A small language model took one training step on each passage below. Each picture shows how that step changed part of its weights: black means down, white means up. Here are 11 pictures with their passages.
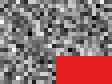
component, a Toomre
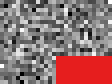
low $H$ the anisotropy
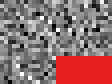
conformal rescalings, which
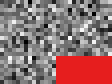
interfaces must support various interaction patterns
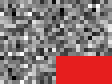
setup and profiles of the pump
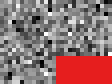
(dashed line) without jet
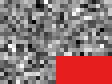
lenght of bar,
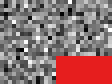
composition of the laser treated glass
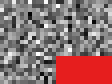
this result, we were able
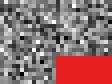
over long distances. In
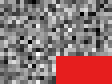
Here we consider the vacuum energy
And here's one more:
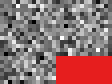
and application techniques are mainly limited
